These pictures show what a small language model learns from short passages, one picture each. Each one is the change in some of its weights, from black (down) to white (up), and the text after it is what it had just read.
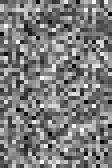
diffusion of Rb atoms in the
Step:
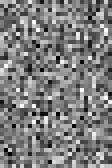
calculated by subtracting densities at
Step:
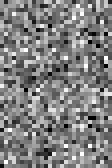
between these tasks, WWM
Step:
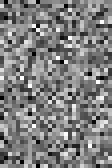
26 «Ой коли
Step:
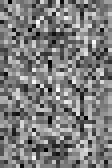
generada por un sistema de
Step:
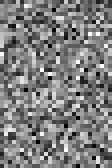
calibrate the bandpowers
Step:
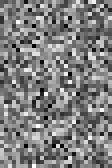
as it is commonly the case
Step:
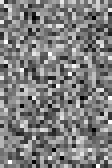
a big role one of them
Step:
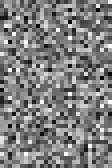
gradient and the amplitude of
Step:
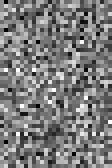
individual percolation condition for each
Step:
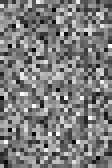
when the number of available devices
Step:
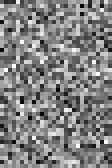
unexpected result, given
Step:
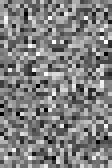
and security framework. The framework
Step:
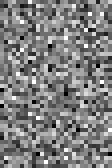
en procesos reales,
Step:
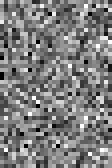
yildagi "Sud
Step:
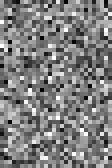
ofrecimiento (como
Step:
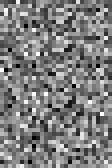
shown in zero external magnetic
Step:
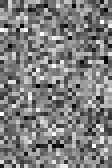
verify that the ghost
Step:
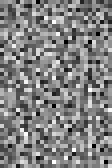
secure data only from the
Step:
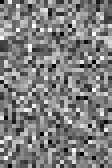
que constituye aproximadamente
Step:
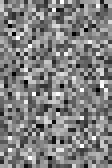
coefficients \\ & Linear spectral
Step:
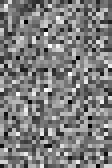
overall circuit arrangement used in
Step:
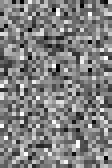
\hline \end{tabular}
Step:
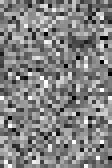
the above results to arbitrary
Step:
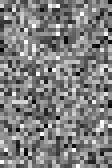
: *léebal*
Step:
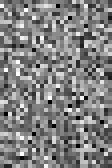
ello, consejos
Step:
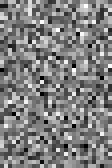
варіюється від
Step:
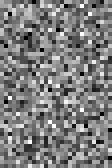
18. Любін
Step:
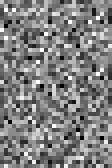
Prince Rupert's
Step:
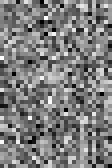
of unknown samples. This process
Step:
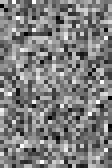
high-momentum states,
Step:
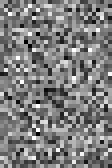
debido a ciertas
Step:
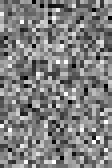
very slow glassy dynamics that
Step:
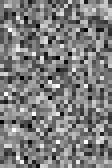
de datos En la sentencia
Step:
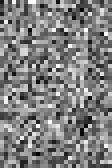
system employs a random
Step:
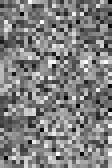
с точки зрения
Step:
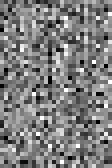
low temperatures. Vertex corrections
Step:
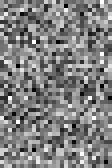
cultura escolar mais equitativa
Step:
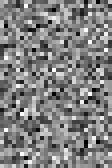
dimensions, thus providing improved
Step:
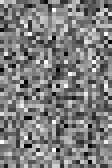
of $R$, given by
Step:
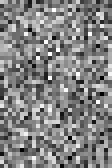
the two lengths. Of
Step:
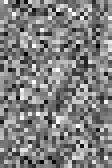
Os principais entraves
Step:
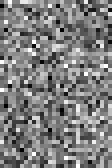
adabiy tushunchalarni
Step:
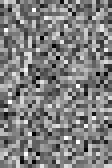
sampling with partially distinguishable
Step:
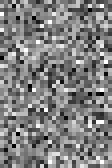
the results. Note that such
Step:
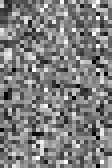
с персональными
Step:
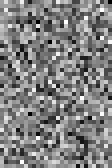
contactos diplomáticos
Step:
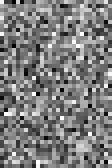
checked. This means the amount
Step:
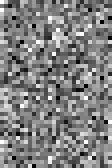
\boldsymbol{0} \\
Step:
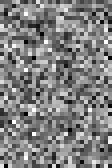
mede debet aan.
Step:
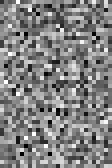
create photonic crystals in
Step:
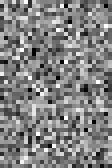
3 provides a detailed breakdown
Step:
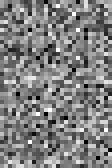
include these impacts into our theoretical
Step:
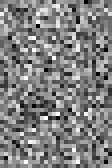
with the initial linear rise of
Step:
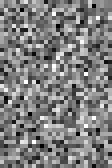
function is an analytic equation,
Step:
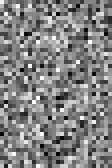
Then $M,N$ are
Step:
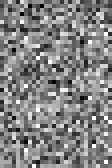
data, and a better theoretical understanding
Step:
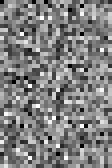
interno de malestar.
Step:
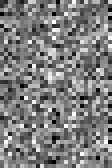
Routledge & Kegan
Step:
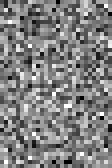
one another in the early stage
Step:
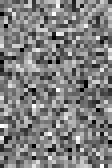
imzolangan Berlin
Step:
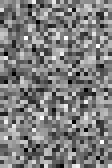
заповідника за 80
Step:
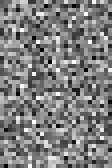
\section{The Power
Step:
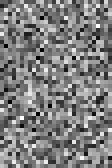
в Любечі
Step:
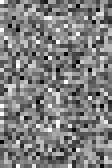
} \rangle$ represents the
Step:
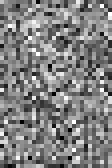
in which all the outputs depend
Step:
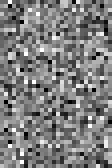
can always describe the same physical situation
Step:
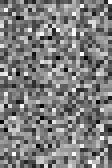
barg so‘zidan)
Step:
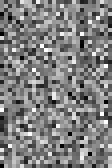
va fruktozadan
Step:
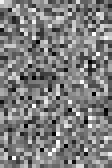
with the previous studies, we assume
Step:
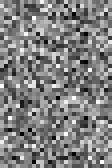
на рисунке 1 .
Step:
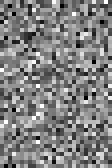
Арпанинг нав ва
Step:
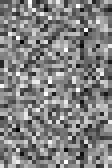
a sistemului de formare
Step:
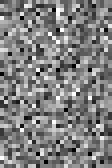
$k$ when $k$
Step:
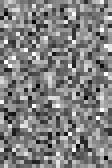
os efeitos do método de
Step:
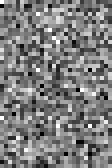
\leq 1$, the ratio
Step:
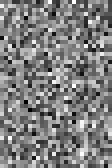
é decorrente das
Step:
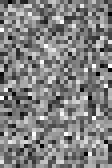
SCXM, compared to
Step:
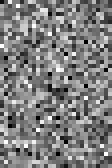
que puede generar efectos
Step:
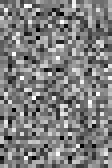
correlation between $r_{ij}$
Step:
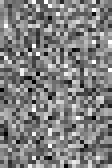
un adecuado gestor
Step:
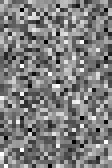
kein Hinweis zu
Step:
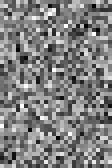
dengan pergeseran dari
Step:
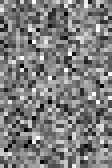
как замедленное.
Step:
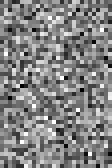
IGM. In the following
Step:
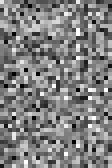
at their new positions, and
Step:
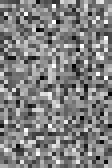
its second harmonic. We
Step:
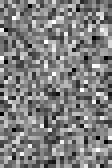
total proyek mencapai
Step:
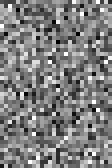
$\Psi$ angles set to
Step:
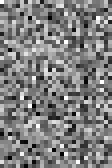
analysis in any case demonstrates the
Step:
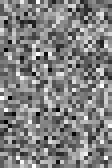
por tempo esgotado e dar
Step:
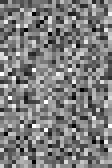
AQL and LQL
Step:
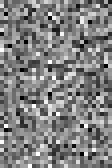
in regelmässigen
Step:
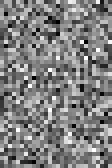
dan personel lainnya dalam
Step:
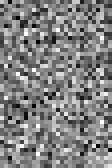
y que esto último puede
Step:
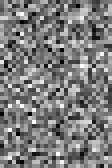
se sigue trabajando en
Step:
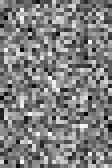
reliable mechanical strength, while
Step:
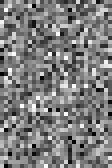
Baxtni topish
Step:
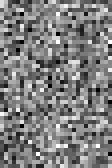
\caption{ Simplified rate
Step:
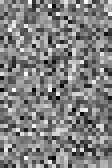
inclusão da modelagem matemática
